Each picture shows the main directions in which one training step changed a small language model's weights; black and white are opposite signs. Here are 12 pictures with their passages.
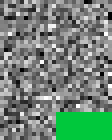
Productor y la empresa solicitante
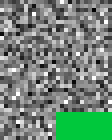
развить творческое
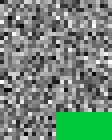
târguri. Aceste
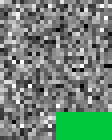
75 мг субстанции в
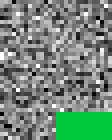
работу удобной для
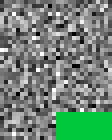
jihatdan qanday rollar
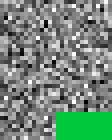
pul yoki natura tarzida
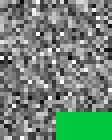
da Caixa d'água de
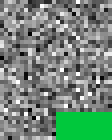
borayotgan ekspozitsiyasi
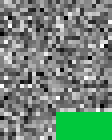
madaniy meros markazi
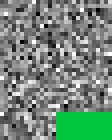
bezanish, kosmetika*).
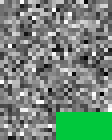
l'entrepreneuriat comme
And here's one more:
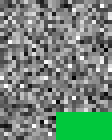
(moving from an animal image
